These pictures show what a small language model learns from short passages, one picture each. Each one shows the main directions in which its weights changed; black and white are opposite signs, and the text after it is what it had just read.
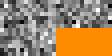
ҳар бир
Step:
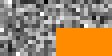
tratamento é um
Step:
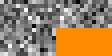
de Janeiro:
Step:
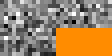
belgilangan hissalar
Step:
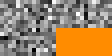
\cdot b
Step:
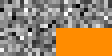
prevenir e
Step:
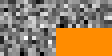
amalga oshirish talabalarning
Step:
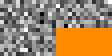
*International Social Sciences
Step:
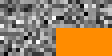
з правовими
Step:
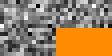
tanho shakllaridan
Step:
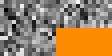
elementos de accesibilidad
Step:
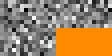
da iniciativa
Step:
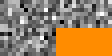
қилди ва
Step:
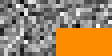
vez que a
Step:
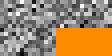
limites do
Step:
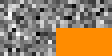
di Kp.
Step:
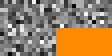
atualmente não
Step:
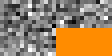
muallif tomonidan
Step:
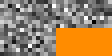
uma relação de
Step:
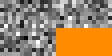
рівня життя
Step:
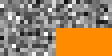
Professor, National
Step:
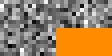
elde edilen
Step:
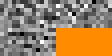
as infecções
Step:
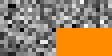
America v.
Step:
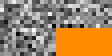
of variceal
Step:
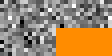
и эффективного
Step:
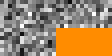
действительности может
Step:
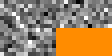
in the form of
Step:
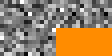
Sand ist es
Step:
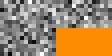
axborotni qabul
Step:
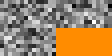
shu qoladi.
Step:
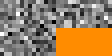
feit, dat
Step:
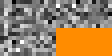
ações do sistema
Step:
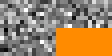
interpretación. Los
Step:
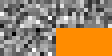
bo'lib ushbu
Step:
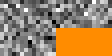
no basta con
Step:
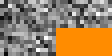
período de infecção
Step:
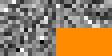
iba por un
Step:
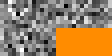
esencial para el
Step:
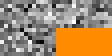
assim como qualquer
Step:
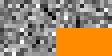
и способы
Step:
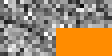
статті в
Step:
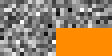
va ta'lim
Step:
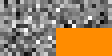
contain various
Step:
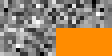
olami ham
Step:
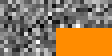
возможность использования
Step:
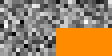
que, a base
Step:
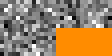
kasbini ham
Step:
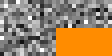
зависимости от
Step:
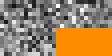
the properties
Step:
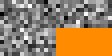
якої є використання
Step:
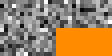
caso Delfi
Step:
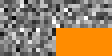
o universo da
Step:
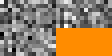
trabalho resultados positivos
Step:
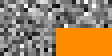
no sólo para
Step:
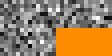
la patria,
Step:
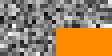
tarbiyaviy faoliyatini
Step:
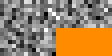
metodlar asosida
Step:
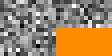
precisa de
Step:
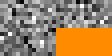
conformando un
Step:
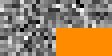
favoreceu a
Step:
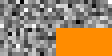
au début
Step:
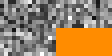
pada setiap
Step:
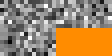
potencialidades e
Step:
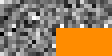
proyek karena
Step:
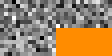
makanan yang
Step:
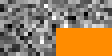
la strate
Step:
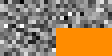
à luz dos
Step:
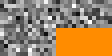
y niveles en
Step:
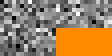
diagram yang
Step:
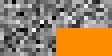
hamda o'qitish
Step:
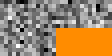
5. Mars
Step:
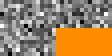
the PISA
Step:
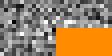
un Word,
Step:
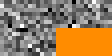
by the identity
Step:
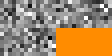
concreto aparente
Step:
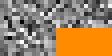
prazo que
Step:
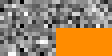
escribir el
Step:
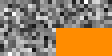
future studies
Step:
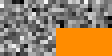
gibi fenomenal
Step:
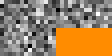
embargo, la
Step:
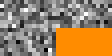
в целом
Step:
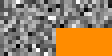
e, além
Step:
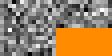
de productos
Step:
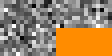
eficácia é
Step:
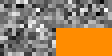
liée à
